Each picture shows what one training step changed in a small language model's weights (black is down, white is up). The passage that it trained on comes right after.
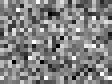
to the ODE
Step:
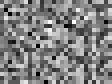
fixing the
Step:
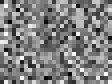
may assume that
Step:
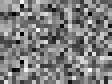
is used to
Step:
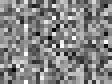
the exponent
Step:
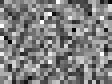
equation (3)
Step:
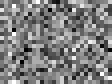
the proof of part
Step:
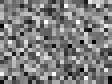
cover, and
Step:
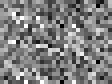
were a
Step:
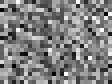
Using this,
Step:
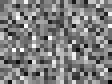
a special
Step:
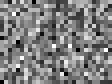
are constants
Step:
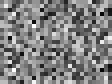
set of rational
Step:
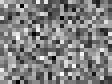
both converge to
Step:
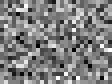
we have the bound
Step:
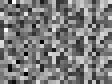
functions $f$
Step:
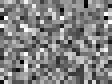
is easily
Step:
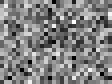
that the set of
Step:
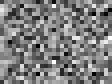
defines on
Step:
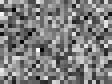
this field.
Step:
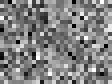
Q$ and since
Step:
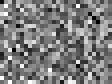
model that shows that
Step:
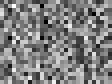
relations of the
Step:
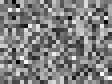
the generalized vector
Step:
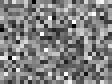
and consider its
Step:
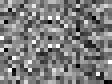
Our goal
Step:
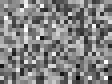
different from our
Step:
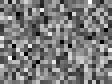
case $\nu$
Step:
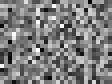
coordinates on
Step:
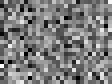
generality we may
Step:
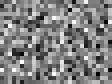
positive curvature
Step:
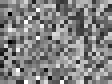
us consider a
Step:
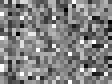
$y$ in
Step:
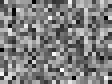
associated with these
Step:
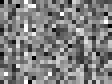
with some information
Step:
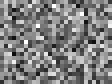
bound, by the
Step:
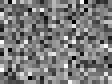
and $y$
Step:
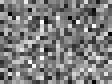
can be represented
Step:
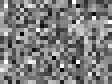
to fact that the
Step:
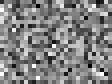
\] In the
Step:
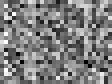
that ${\cal
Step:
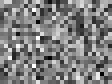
linearity of
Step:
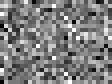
on $G$
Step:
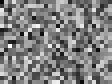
the direct problem is
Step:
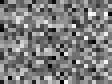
structures and
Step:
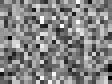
existing results for
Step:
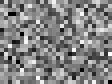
is shown in
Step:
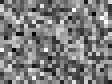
and Foss
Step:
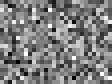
with the special
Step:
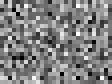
too. If
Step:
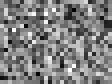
fiber by
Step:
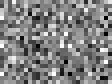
)$ the
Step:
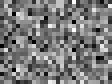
--- everywhere
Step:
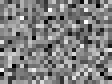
the update
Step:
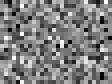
\gamma \cup
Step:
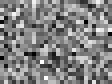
and Chern
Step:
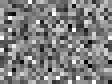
$$ It is natural
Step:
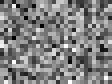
have dimension one.
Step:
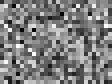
To see that the
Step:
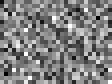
a relation
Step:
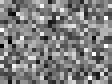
simple transposition from
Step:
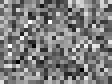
Therefore, the
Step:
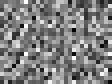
for a positive
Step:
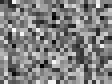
by computer
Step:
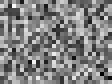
the following:
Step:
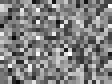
depend on time,
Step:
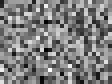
systems is
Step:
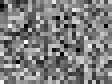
The generality of
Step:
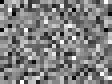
of the continued
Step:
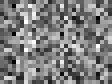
median of
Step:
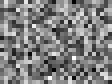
all of the
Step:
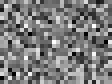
be a measure space
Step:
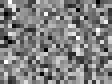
such nodes
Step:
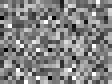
cost after
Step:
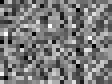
It follows (with
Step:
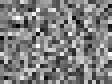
can normalize
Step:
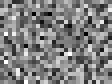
obtain a family
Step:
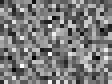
then there exists an
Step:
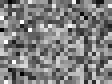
have I)
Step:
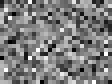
I is equivalent to
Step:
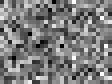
that the length
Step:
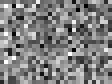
such that \[
